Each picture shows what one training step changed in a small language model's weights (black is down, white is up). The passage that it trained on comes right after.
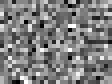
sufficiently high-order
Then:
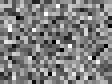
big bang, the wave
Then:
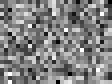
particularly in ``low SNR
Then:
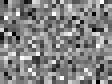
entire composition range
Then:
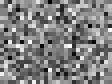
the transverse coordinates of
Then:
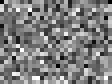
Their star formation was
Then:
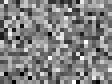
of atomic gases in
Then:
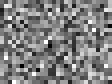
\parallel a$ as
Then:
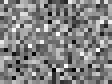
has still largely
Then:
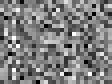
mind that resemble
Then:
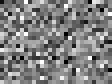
To demonstrate the signal
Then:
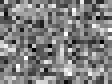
their relation with other typical
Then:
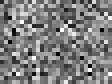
magnetic field lines. The time
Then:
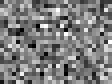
Palma, close
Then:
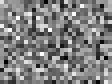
\begin{matrix} 0 &
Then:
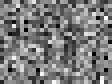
General Concept of
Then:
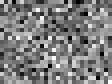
The EFT action does not
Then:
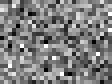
are interested in is the
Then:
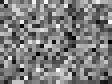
associated with the current density distribution
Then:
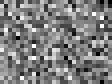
in the STIX
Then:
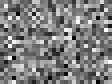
Beha, D.
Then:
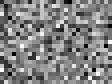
making NLR correction
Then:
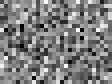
modes are weakly
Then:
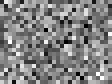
representative points in different
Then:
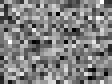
the molecular cloud
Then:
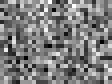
by now famous
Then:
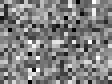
the Fermi sea
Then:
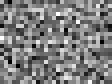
users. Ministry
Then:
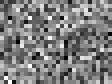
supernova observations.
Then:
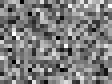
archival high resolution
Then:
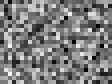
compact objects,
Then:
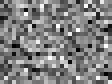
estimates ${\bf x}$ from
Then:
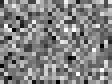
paper, I review the
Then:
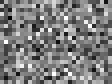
lie below the limiting value
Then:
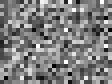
potential of LLMs for
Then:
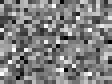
with those depicted in
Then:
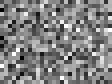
back to the fact that the
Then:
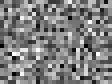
In many such studies
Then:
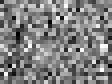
which may be measured by
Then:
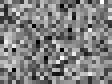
the numerical result in Fig.
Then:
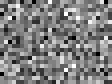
Letters A}
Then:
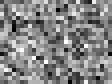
many proposed mechanisms
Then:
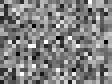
the vertices of a
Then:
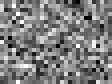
close the radiative
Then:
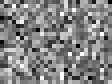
(the Noether constant
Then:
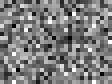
{\bibinfo {author} {\bibfnamefont
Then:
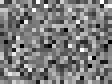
opposite signs
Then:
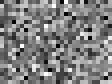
with non trivial line
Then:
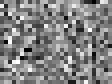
in the classical limit.
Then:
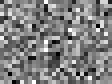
ions. As shown in
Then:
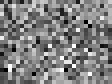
compare the results with those
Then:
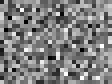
the following subsections we
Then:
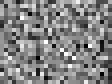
for AS, but to
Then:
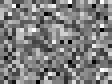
and method.** ZnO
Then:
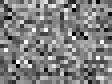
active galactic
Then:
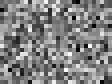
needs to have a variable
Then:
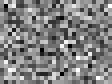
note generation can be
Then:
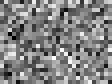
restricts oneself to
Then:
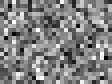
of the (abstract)
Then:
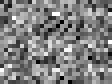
momentum eigenstate with
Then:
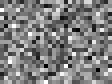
surface plasmons,
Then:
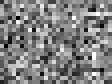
uncertainties and their
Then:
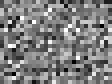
IAU decision for
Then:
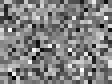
the CUSUM test
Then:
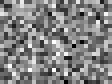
target accuracy
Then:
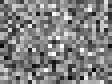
data from the orbits with
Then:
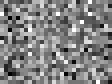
percentage taking into
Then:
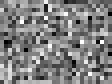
While the quest for
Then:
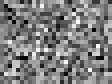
called Casimir effect
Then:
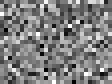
hole branch through a
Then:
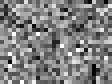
our trained model. Note
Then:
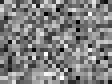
and thus observe the
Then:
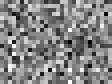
is one such method proposed for
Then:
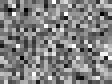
and box type boundary
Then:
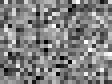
than others, considering or
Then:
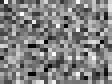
included a brief
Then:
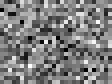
value of the perturbing potential
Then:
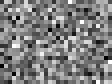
This information is used during the
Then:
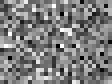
possible so extracting and using
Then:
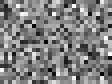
direct electron collisional
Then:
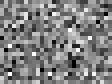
regions covered by different
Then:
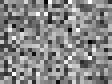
the following facts:
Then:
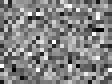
flux density ({\it blue
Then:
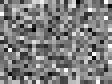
converged blackbody
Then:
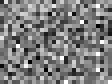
processes. For growth
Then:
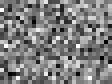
the breakdown of
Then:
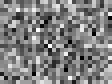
blue curves corresponds to
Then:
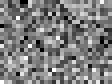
primary goal of this
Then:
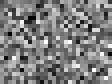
preservation of medical
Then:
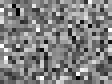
deficient relative to what
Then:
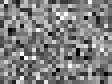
of rotating charged black
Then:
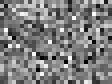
better generalization performance. In
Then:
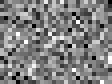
assume that the excitation
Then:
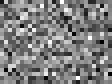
models, and gives rise
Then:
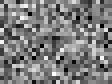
for each parameter are shown in the
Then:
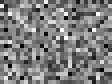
$\tilde{F}$ is
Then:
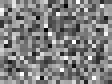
wavelength shift,
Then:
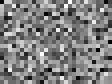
and largest values of
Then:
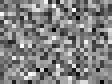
towards optical
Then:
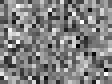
two truncations are
